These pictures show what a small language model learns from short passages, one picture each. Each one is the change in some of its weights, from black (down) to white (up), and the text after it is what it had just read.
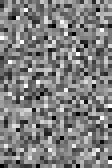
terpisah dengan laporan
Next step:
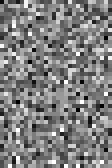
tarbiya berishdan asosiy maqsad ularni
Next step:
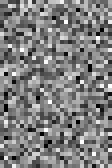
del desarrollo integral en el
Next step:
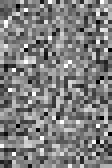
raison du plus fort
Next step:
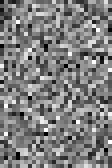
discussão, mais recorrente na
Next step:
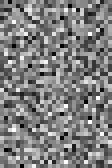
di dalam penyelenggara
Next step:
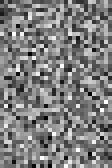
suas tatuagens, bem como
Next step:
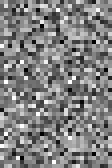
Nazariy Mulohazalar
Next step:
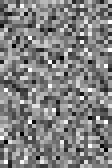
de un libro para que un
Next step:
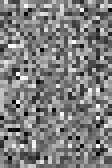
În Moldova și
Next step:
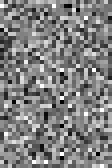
complex facial fractures,
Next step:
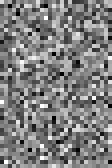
фамилия, родственные
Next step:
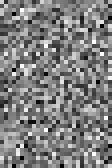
yang dicanangkan oleh
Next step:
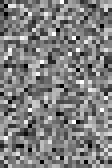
que posee un alma
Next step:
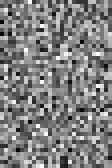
INTEGRATION OF
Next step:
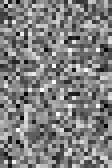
الأهلية، وفي
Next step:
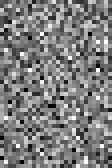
konvertorlarni ishlab chiqish va
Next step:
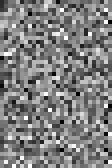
już w tej chwili
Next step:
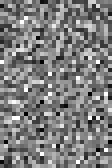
condición experimental fueron
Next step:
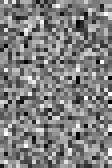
NaCl$ – при
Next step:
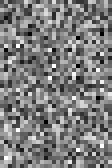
Und das ist natürlich auch
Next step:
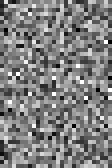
corticoide tópico),
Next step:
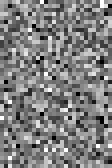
декілька днів або
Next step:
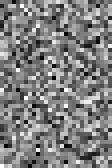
en español incluso en
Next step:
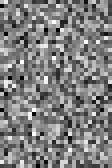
Konsumen*, Sinar
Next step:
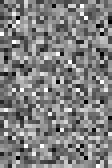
Q2 Alonso R,
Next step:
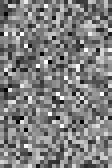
porém pode-se citar entre
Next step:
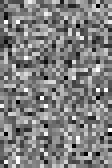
qilinadi. Bu talqin orqali
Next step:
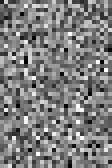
their types. Uzbek
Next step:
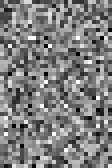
необходимо исполнить в
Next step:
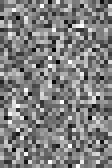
anonim (sirli)
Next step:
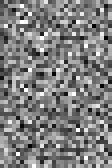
généraux du programme sont
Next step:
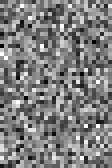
sinonimik holatning
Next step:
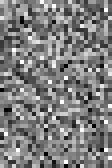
породица односно
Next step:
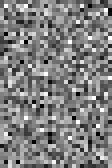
de la GRH. Cette
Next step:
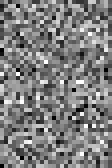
of the possibility of equitable
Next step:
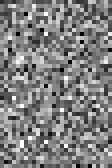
este tipo de estudo está relacionado com
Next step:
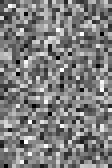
central sobre a relação entre Direito e
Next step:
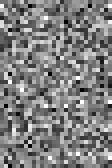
можно сказать, что
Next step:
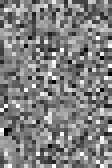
in the republic.
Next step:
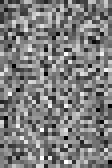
секторов промышленности
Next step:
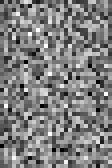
правила, умышленная
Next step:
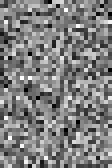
sistema imune ou diversos processos
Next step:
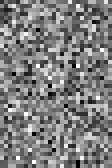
tamoyillari bilan ham
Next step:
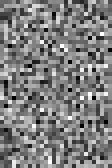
boshlang'ich ta'lim
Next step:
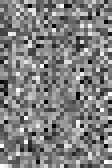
su contaminación por la
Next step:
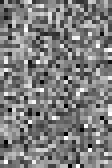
рассматриваемой механической системы
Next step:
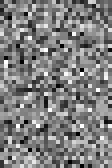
acompañamiento estudiantil
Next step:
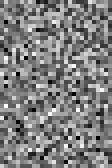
РАН и других научных
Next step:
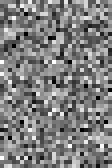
yadroli vazifalarni
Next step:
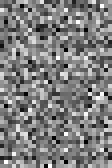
жатып таянып
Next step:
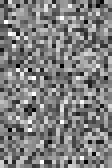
sonucunda katılımcılar
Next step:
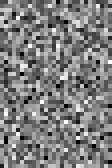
manifiesto que el proceso
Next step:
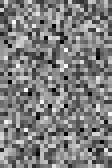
Права потребителей:
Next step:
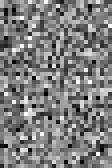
nutqiy malakalarini shakllantirishning ijtimoiy
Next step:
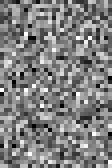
wenn es im dritten
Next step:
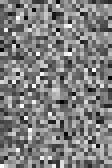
General: Present;
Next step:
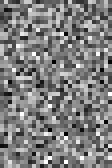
вербальных, психологических
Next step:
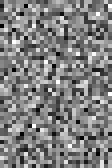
“olov oʻqiladigan
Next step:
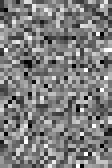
iqtisodiyotdagi to'lovsizlik
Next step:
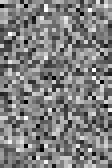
customers, and
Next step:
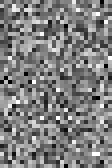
образцов грунтов
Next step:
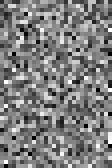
é totalmente compreendida. A
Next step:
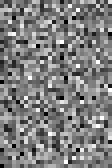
elevatsiyasiz MI -
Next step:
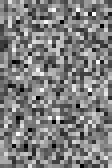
iqlim, sektorlik,
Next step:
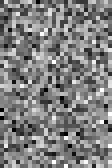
относят: 1.
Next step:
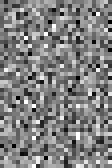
o'zaro uzviy
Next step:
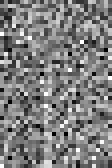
produção de estudos acerca da realidade
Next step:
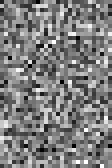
um momento histórico não tão
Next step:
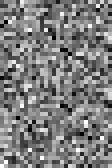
Análisis de estacionalidad,
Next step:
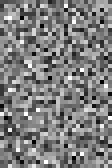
terra nua, devendo as
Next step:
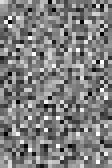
me'yorlari shaxsiy
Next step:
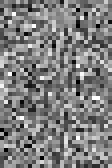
erkinligi va imkoniyatlarining
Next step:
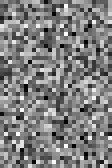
atau kejahatan.
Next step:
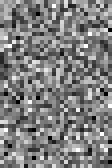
loyihalarda ishtirok etishi
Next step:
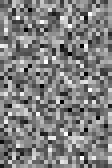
Gil Borsoi**.
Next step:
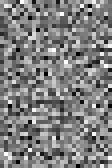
etib, Hirot adabiy
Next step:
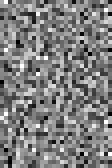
tipos de procedimentos para coleta
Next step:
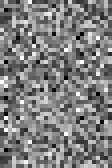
является для нас ничем
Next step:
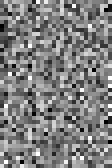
ferramentas de modelagem de
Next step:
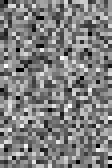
la aplicación para introducir los
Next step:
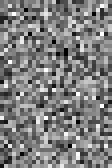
meningkatkan kemandirian
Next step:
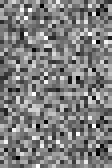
online harassment,
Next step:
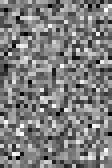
bosqichi Yevropada
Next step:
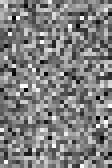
keltirib o'tish maqsadga
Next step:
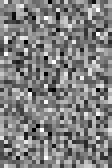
NA REGIÃO DO
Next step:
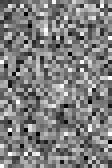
a variável dependente
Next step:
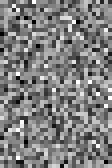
potensialni topish uchun
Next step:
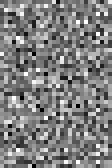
LA ZONA ALTA
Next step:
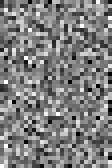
Salud y Protección Social
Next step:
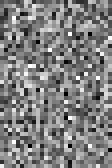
yaxlit "mato"siga
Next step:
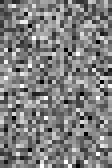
é, para Kant, uma
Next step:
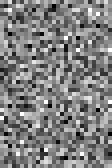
ciências inaugurada por
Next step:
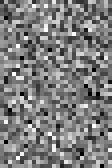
the Concept developed by the
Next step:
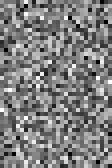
Иккинчи китоб.
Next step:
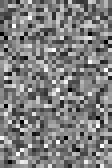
mayoría de los participantes, por
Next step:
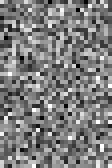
постнатальной адаптации:
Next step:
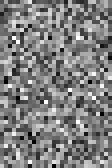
командора» писатель
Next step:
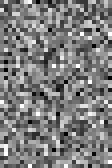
в ряде технологически
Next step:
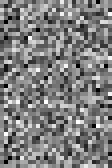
інтеграційні процеси
